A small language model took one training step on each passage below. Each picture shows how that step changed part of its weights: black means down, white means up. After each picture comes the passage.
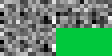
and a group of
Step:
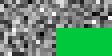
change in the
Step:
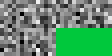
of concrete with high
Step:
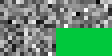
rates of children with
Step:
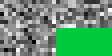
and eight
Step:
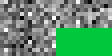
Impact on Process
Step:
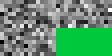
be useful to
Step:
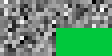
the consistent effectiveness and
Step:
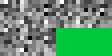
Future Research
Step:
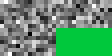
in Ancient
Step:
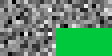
shape perceptions.
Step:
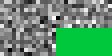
over 18 years
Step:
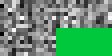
they should also take
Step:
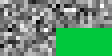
agricultural resources are analyzed
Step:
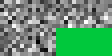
criterion [25].
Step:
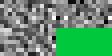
management in Nigerian
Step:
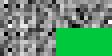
INTRODUCTION In the
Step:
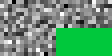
use of information from
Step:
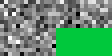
resins with appropriate
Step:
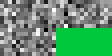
effectively render the
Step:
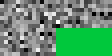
length of stay,
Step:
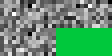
their publication,
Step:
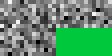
to extend the
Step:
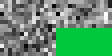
factors. However,
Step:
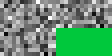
from X into Y
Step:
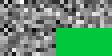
II level International
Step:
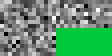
in foreign language
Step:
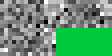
steps executed in one
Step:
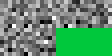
difficult to obtain,
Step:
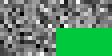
School with a total
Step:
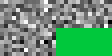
MODEL OF
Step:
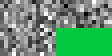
drying temperature were
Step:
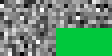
failure of the
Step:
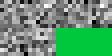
systems; develop
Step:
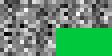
Proof: Using
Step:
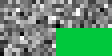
activities even if they
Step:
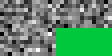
model. -
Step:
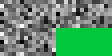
and qualitative methodologies
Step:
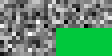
\pm SD from
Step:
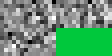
thus created due to
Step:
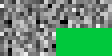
time domain visualizer
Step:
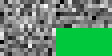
users can be
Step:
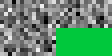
with access to
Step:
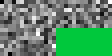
quality of service.
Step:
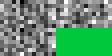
complex based on natural
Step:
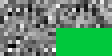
three simulation centers
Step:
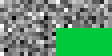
AI for workloads
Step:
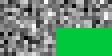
Two actors are
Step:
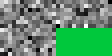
a brief theoretical background
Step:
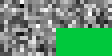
leverage to engage
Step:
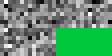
Authority and
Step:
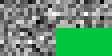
generation for language
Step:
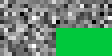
and sustainability monitoring.
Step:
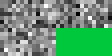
systems being trained with
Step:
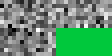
give, as required
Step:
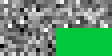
the Sustainable Development
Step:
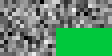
individuals are far less
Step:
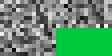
layer at a
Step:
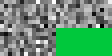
from urine were
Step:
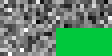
document. The
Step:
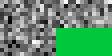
site-specific industry
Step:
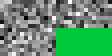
in Ramadan
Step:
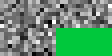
locally and not
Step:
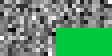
higher quality of performance
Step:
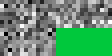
INTRODUCTION- In
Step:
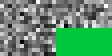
of the column using
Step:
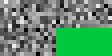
therapeutic drug
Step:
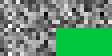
science education,
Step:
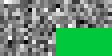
how to design a
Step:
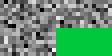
the reviews are
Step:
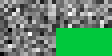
one breathes
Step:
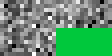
We {are
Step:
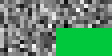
improved trajectory
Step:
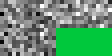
variable is a label
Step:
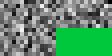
number of half
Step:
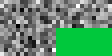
a browser
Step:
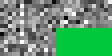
Deep Learning
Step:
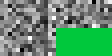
centered at
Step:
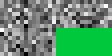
ask you some
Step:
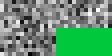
difficulties in forming
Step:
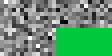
the missile
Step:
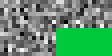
the method lies
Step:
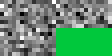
and trends of
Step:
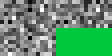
presentation. Through extensive
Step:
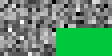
Conflict of
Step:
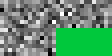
resist the
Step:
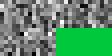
strongly associated with
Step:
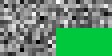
neck, is
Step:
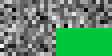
by a clip
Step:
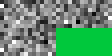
state, and is
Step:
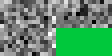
in the environment made
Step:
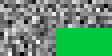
integrity of the
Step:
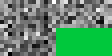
for achieving this.
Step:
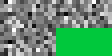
were then sectioned
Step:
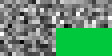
of late
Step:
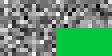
the project partners –
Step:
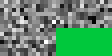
the liquid phase.
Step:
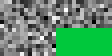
in musical theory
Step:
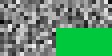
inflammation by laboratory tests
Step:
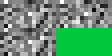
Research Center,
